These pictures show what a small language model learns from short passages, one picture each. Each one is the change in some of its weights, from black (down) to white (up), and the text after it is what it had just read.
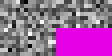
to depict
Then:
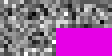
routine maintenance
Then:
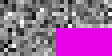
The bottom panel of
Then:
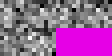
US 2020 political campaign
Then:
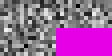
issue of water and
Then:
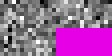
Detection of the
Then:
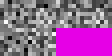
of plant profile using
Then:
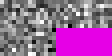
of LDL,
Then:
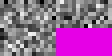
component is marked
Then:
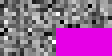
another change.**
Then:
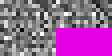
obtained in the four
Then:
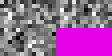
impact on joint financial
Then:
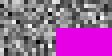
various sectors. And
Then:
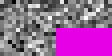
competing financial interests
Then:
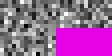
Fig 3.
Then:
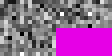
consisting of residence
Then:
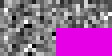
achieve middle income
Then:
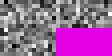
effect is achieved mainly
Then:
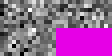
and Hubble
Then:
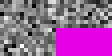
slope of northern
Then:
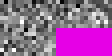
terms Number of articles
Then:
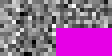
are 314 enterprises
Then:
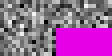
them to neglect
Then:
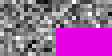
was publicly
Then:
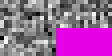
demonstrated. The major
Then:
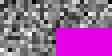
any point, as
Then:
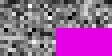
such contradictions
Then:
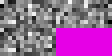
markets with a major
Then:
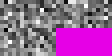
AMI diagnostic
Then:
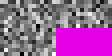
to improve the quality
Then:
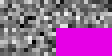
remarks and
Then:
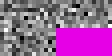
and 10 percent
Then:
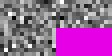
shows that the oil
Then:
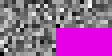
managing their research
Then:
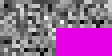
contributed to the
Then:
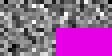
time counts events
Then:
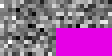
Purine and
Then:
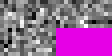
The toxicity of
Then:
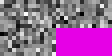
will require further
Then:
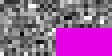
safe boundary. As
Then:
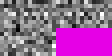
the circuit has sensitivity
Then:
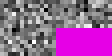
providing some different design
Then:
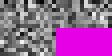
code lines covered or
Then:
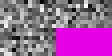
as footprint emission
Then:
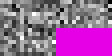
draw that resonance
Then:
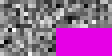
can be achieved only
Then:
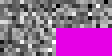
burn occurs when
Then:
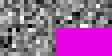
chances of
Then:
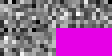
next section) the
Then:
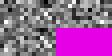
area than in the
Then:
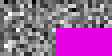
Field) through
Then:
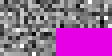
model gradually.
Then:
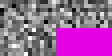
the dentist
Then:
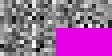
m_1 and
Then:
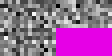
the following factors,
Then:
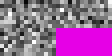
resources and the lack
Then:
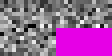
Introduction Government and policy
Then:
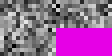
different spectral distributions are
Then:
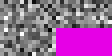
order dynamic is
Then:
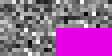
was obtained at
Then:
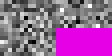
and road condition video
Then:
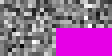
with ASD have
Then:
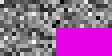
such a case and
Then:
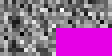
the patch level
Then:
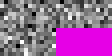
Radiation is present
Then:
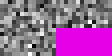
to assure its
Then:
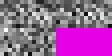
process which is expected
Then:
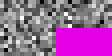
studies, Magnetic
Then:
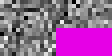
and most of them
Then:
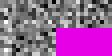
group of over 40
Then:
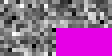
not only gives higher
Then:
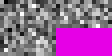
database of traffic
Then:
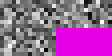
on vSphere
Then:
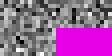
1: Team
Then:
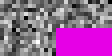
and right upper
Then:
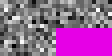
junction between the
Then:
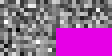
with the cities of
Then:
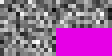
of data points increases
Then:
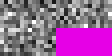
Critical table value
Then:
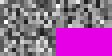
of the infill
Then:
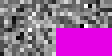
\times 8 +
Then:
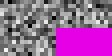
of asset
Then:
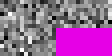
However, the
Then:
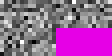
and promoting data and
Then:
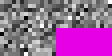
and problems"
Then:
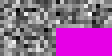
in the UK:
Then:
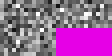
are developing a set
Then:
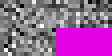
independent of type and
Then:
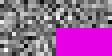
components and their
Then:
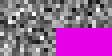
7 Seventh
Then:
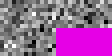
As a generalization
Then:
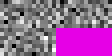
Reddy Institute
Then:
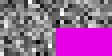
done. The standard
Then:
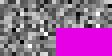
to identifying potential business
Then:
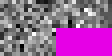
was judged to
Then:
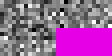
treat a variety of
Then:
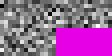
moisture content and
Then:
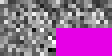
of a deep
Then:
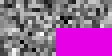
efforts have been
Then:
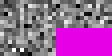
combines waterfall
